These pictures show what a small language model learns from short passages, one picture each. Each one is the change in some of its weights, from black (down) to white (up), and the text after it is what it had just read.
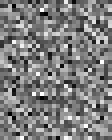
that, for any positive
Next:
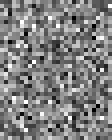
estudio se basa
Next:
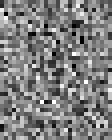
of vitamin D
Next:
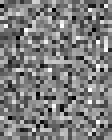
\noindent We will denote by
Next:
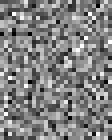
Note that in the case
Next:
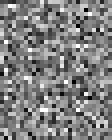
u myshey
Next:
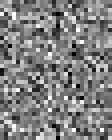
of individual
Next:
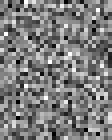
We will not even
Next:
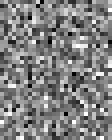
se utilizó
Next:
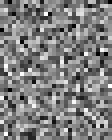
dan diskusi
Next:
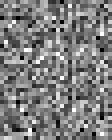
degree satisfying
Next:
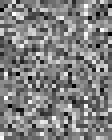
Assim, se colhe
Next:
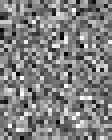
vector of length
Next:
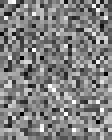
на суму
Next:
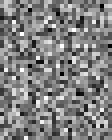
comprendre un
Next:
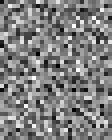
field) and
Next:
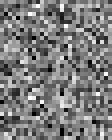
Якутии и
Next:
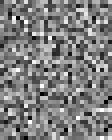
with $W$ or
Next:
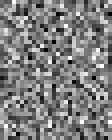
harta istri
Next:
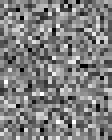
direction, which implies
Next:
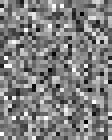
there is some vertex
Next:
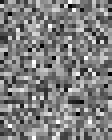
controlado en 14
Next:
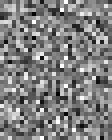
construction of a model of
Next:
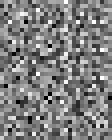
His love for the
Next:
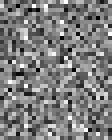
are called {\sl
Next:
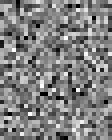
$\F$ and we have
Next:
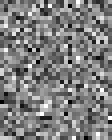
its three sides
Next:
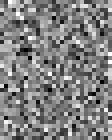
a) care este
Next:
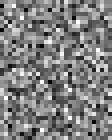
that is a datum
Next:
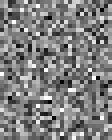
En términos
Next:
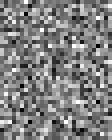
grande partie
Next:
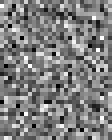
thus it has a
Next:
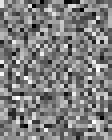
for the quadratic
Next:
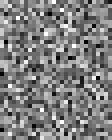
chains of
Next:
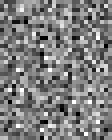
\rightarrow \infty$.
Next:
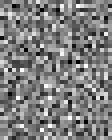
\setminus \Sigma'$ is
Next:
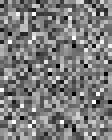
орны ірі
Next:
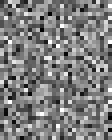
não é somente
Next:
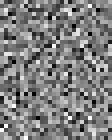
if we pick
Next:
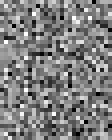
Na Medicina
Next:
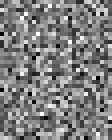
an important step
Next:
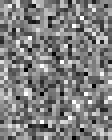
such as Mitman,
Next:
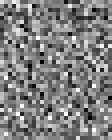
Ciò non
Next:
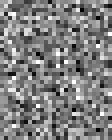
gradient flow
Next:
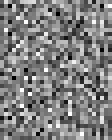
limiters render
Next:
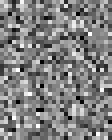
bigger that the
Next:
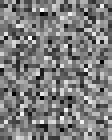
then, from above, we
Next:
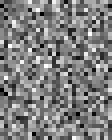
influence within
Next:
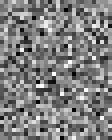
Consider a time step
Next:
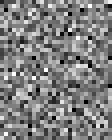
Igual interesse
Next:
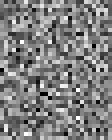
and $y$ is a
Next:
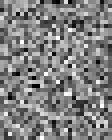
intensas dores
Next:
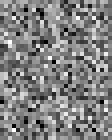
mechanism of the
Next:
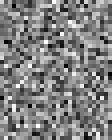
This identifies the
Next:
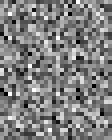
fluid surface
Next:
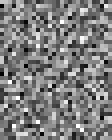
body perception
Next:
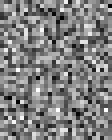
the derivative of
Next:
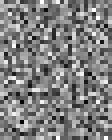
defining the action of
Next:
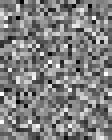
that we can fully
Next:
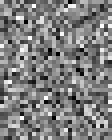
foi buscar
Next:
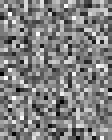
derivative with
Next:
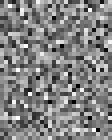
the health or
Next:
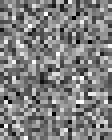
pastligi va
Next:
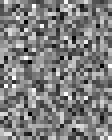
atunci când
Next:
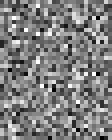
also like to thank
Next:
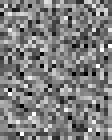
which are connected
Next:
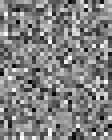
goal is to
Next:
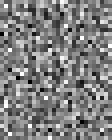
To improve the
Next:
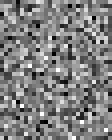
$f$ and vector
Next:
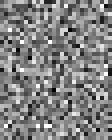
e permite que o
